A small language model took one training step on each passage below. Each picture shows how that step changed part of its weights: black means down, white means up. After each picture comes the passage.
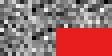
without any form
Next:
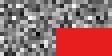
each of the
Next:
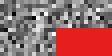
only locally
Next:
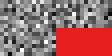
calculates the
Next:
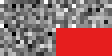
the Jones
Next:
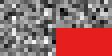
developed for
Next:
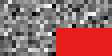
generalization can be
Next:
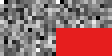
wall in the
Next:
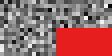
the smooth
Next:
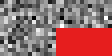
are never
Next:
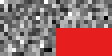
the load.
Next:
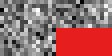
hold in the
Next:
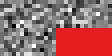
ease of
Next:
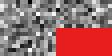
the entire
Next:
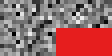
and J.
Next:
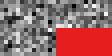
is distributed
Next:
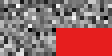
used the rational
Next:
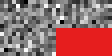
entre os
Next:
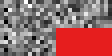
distribution functions,
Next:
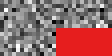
bu aslida
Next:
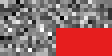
complexity is
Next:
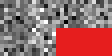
are currently
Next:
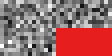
determinant of
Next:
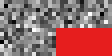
set of all of
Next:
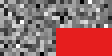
(including the
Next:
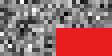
feeds in
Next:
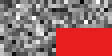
trees is
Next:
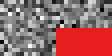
group. Then
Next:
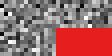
of which the
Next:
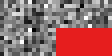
of FTP
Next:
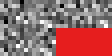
yo'li bu
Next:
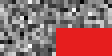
formal o
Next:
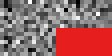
differensial va
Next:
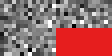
see \cite%
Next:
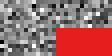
of elementary
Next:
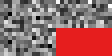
(the intensity
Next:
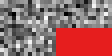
factors have to
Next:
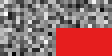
that have been
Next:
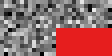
the interactions
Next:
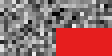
the pairing between
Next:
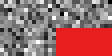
one is the
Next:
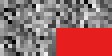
distance to
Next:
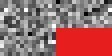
eden ve
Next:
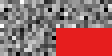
differentiable in
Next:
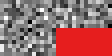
the target
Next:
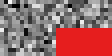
quality of the
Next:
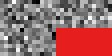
ini adalah
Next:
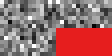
of consistent
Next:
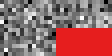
these results into
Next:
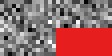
case, the
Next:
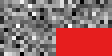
\bar C
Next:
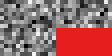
row of
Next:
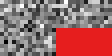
gives them
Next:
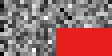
We have $$
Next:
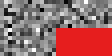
one obtains the
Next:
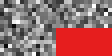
with right
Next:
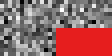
rivojlantirishi va
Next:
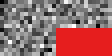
in Eq.
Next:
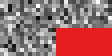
is described
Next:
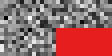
the symmetry
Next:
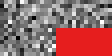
the case $X
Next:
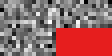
can see the
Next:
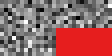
according to
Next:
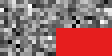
the decomposition
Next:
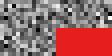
qarash va
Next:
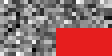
and facts
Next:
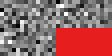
The last
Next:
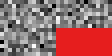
the element
